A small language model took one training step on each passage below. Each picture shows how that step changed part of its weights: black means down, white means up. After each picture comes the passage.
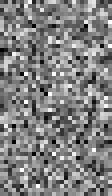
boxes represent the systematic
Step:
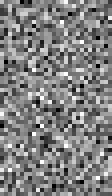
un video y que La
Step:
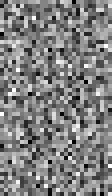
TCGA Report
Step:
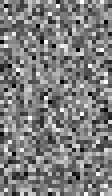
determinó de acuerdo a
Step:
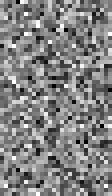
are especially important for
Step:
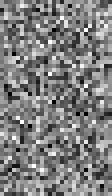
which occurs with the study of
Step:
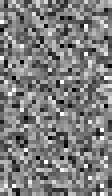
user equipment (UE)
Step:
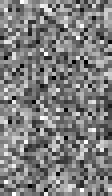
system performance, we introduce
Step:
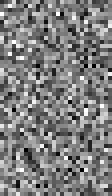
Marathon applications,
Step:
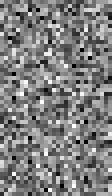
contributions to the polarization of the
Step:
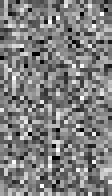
local gauge group $\al
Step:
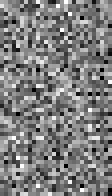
using the dipole cascade
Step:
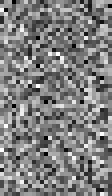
*Problems and solutions
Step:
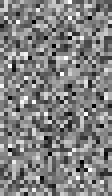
to get treatment as has
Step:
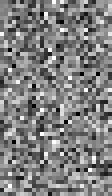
converted to a unique number
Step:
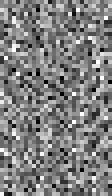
y persecución de delitos
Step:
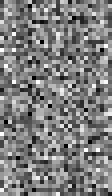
Depresi Mahasiswa
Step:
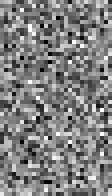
den Augenlidern oder
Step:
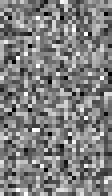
Carlos Roberto.
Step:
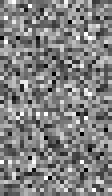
cancer treatment. Through
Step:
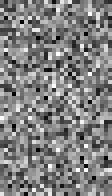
reflected from the glass
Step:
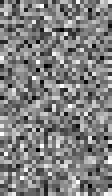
chaoticity parameter that may
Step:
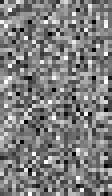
this design, although write
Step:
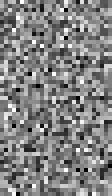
technologies by teachers
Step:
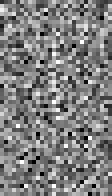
p-wave B~mesons
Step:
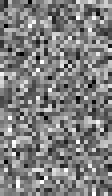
after him, but also the
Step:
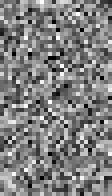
porous nature, biochar
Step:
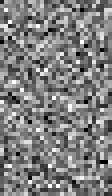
of $(u-r)$ colour
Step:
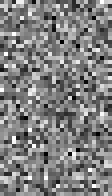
choose to delay or refuse
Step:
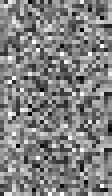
and $\xi(t)$ is
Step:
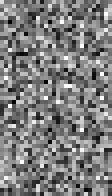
Sebagai Cermin
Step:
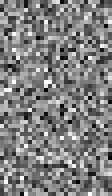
стойност (price to
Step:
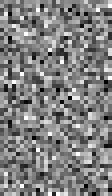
что они более
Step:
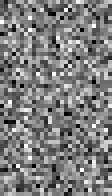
an auxiliary context
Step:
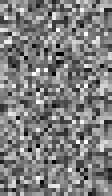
and increase efficiency of energy power
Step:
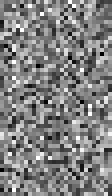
of Agricultural
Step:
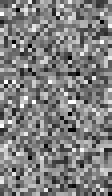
metodlar asosida dars
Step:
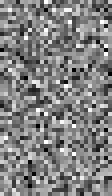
desenvolvimento das
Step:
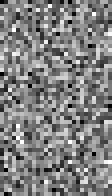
Various innovative
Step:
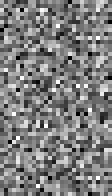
and civic education of
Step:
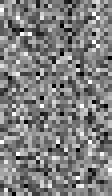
illness: practical
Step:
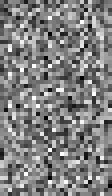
conditions $H(0) =
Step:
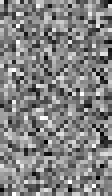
– Castrol Vecton
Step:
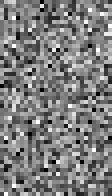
West. The initial
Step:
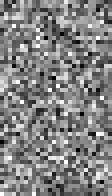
care întrerup
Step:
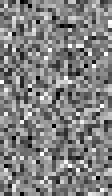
qilish, jamiyatda
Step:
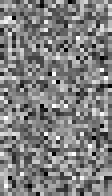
region pair belongs is
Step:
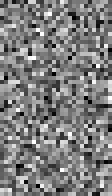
(middle column) and
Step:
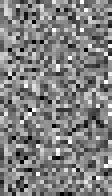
qolishga ularni
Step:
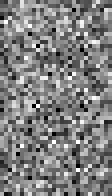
between the mass splitting of
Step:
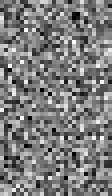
al. ACE2 and
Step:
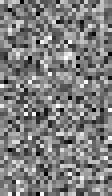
CYE papers, and
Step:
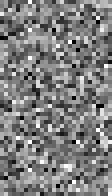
doirasida sodir
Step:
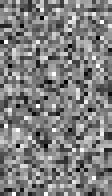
the function \textit{f}
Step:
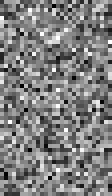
of Sn-O bond.
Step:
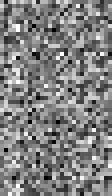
Impact of the PR on
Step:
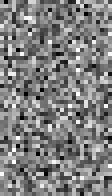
momentum integral do not
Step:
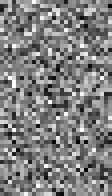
of the trapping beam are
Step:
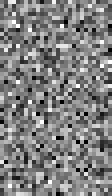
have such a theory and I doubt
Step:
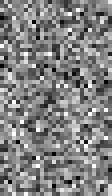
support unit that will provide
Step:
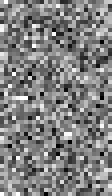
metodologia de pretensão
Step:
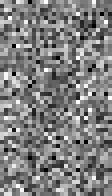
The outline of the present paper is
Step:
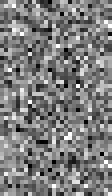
above, $\tilde \psi$
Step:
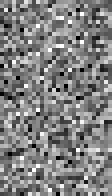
que utilizam em suas
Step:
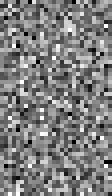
Cagliari, Italy,
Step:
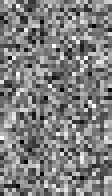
source of alienation of
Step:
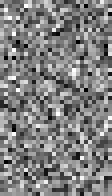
for further upgradation and
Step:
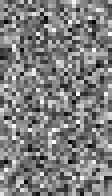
Galaxies} %
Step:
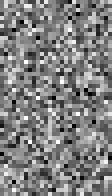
can neglect the temperature dependence
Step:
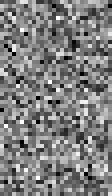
that must be fully
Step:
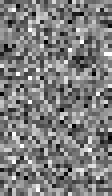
ha consumido el valor
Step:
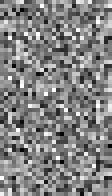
*The International Journal of
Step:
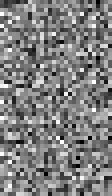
a composite count light
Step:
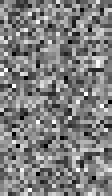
the energies resembles that of
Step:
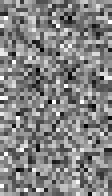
that comprehensive education can
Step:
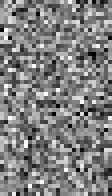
methodology was originally proposed
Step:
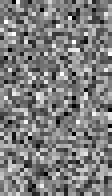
respectively. Scale bar,
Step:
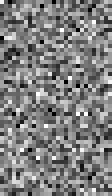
support for a maximum of 90
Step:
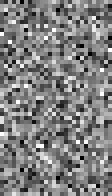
They further mentioned that
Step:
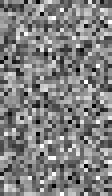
стандартов с
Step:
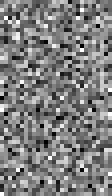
with increased anxiety in
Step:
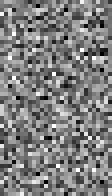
proposed systems remain largely
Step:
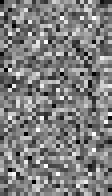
the ratio of shear to
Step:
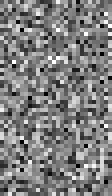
2109 \bibitem[Van
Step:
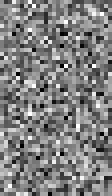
away the last veil and
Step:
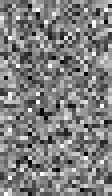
a rich phase behavior at finite
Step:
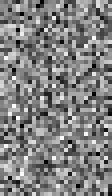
2-dimensional consistent
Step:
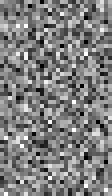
$2gk =$ integer.
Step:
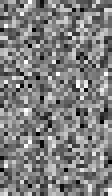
and~we anticipate the
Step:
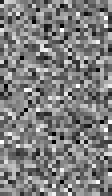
were examined under a dissecting
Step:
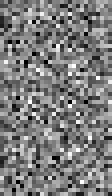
is the unit matrix, $\hat
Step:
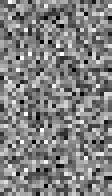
factors, infections and
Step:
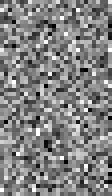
patient which was modified
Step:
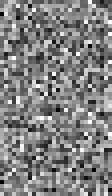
equations in his book of
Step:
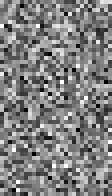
passivo do aluno no
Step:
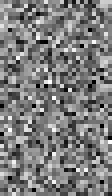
roadmap towards a
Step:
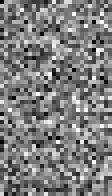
wiring, over current surge
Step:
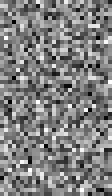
dos Núcleos de
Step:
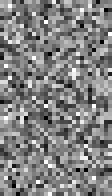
is the fourth leading
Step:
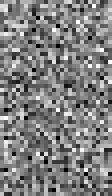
technique is introduced into
